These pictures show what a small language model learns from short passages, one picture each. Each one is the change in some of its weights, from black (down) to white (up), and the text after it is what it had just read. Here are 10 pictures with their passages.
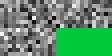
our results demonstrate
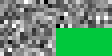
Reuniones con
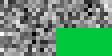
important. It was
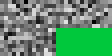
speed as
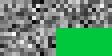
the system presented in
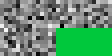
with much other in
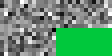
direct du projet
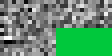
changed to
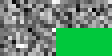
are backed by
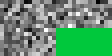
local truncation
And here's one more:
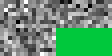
- Acesso
